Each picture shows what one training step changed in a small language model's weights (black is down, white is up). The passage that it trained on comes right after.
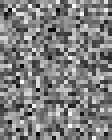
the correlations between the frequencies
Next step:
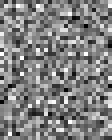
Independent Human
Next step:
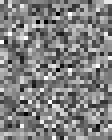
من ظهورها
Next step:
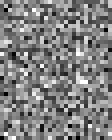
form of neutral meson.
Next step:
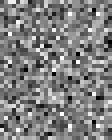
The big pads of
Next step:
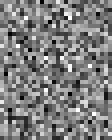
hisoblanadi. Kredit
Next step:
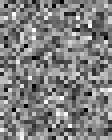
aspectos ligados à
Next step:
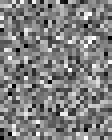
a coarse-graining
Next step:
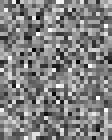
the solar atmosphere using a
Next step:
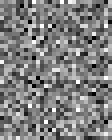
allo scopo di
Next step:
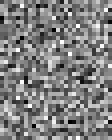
percebe-se a
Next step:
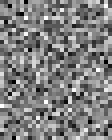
filme é uma tomada
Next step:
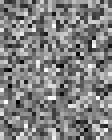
of PDs. %
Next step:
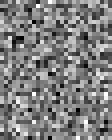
the number of particles in the
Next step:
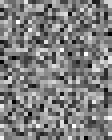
de literatura**. Revista
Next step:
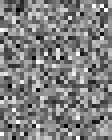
Hair Junior
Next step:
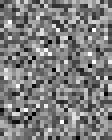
resulting mathematical problem, a
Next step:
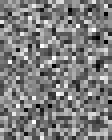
к родине,
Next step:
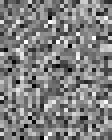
Litiy ko'p
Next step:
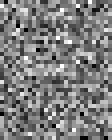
ko'rsatuvchi hayot
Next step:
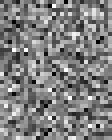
\quad \forall j
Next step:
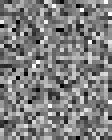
use the setup depicted
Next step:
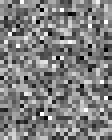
an orbital debris
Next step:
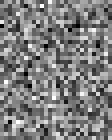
longer used, the number
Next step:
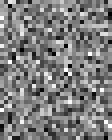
ca reacție la
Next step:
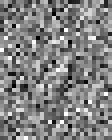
Working Paper,
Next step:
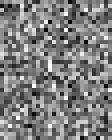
where no experimental reports on
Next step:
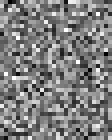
with \sysname,
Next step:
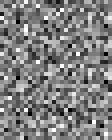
Grande. Una
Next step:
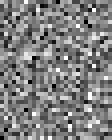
b=3fm and
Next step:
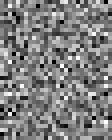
les cellules de crise
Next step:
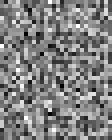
in the figures when we
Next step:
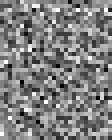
to be part of the same
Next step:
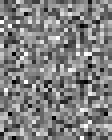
va tadqiqot markazlarini
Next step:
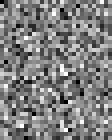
bir gelişim
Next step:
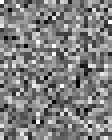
mean value of $\zeta$
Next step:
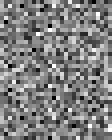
the Republic of
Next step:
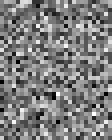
rationalizing them on the
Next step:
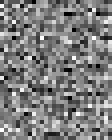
- iguesterin
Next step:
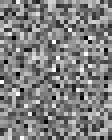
any new fields into the
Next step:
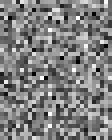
of the hadronic
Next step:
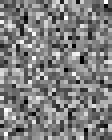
дослідження полягає
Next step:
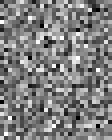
y se tocan en
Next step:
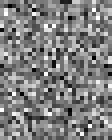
a displacement which is
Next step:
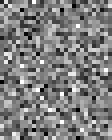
this end, effects caused
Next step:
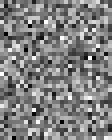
politekhnik». –
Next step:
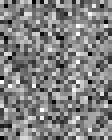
COA, COP,
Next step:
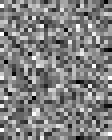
bartaraf etishda
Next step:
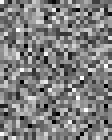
be a very good approximation
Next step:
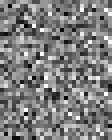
the research scientifically
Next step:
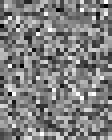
the coupling constants. The
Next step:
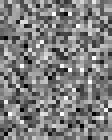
coupled by density coupling (the
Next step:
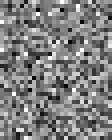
the signal and idler photons
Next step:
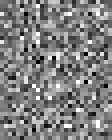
с частичным
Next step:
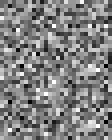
Since the TENG voltage
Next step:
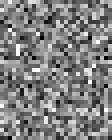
intensidade do processo
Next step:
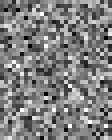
approach the linear prediction as the
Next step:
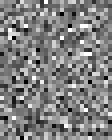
bo‘lgan navlarini
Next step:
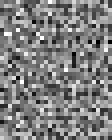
that the final state suppression
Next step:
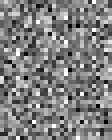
metal rich stars below
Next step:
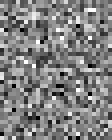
Monate keine neue
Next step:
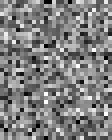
receives the weakest
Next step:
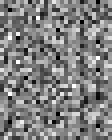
от изолированных
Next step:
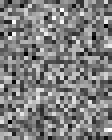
Par ailleurs,
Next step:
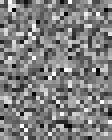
bo‘lmish yoshlarning
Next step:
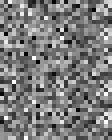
MOUNTAIN OF
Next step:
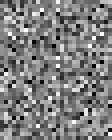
ciclagem de
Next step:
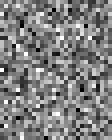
і як досягають
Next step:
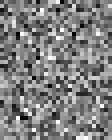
the $\Delta$ as
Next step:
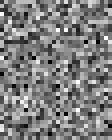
Відповідно до
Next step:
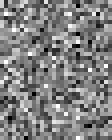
(M \to V
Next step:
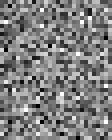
our happy surprise
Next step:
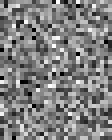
the finite pupil,
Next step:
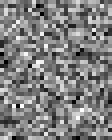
improvement, implementation of
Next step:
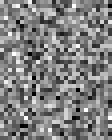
no implementation for CPA on
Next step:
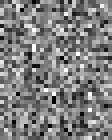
Bu noktada da
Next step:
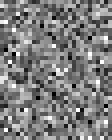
de cada ensaio os
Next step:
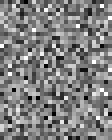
o encaminhamento se
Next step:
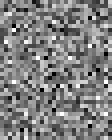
15 isotopologues).
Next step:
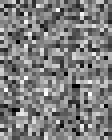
se involucran elementos
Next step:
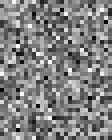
\dots, n \quad
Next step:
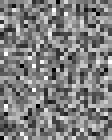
while diagram (c) present
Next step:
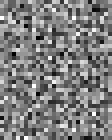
Besh yillik
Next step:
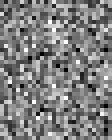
// Современные
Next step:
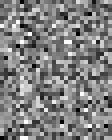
(black dashed vertical lines),
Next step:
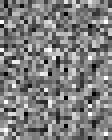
– это тип
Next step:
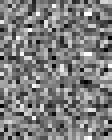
tarbiya va sport
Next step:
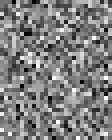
com recursos variados,
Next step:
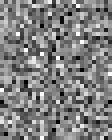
& as-cast &
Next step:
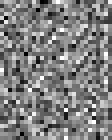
axial anisotropy in
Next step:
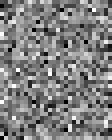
bireyde sebep
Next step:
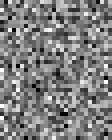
a complicated eigenvalue
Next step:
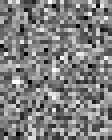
In the photonic implementation,
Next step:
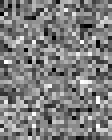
orang-orang yang
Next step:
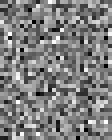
the system of interest consists of
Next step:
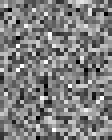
We use this UDNO
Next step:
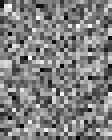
edinmeye karar
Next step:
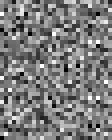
ularning rivojlanishida
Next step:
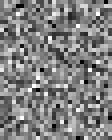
context and produces partial results
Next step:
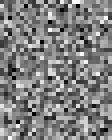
proof of translation
